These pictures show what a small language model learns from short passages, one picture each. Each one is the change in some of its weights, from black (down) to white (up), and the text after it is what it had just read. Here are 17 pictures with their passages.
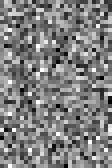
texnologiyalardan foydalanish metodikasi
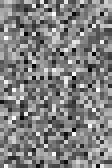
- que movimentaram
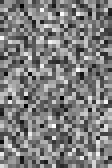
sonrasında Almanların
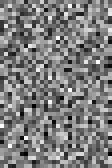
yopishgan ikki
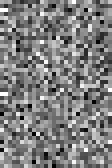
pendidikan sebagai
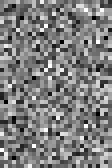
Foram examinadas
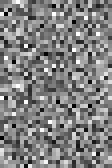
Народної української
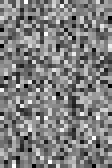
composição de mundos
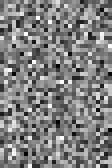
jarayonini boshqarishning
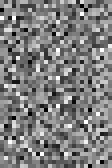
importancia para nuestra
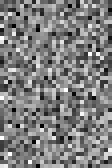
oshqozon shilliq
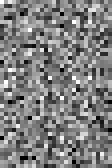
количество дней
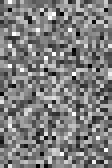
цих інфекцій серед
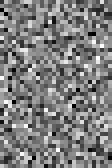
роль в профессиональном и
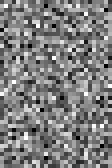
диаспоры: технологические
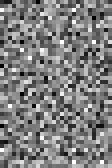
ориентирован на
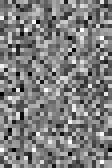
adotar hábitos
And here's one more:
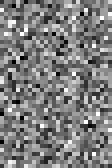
(Mean) zu
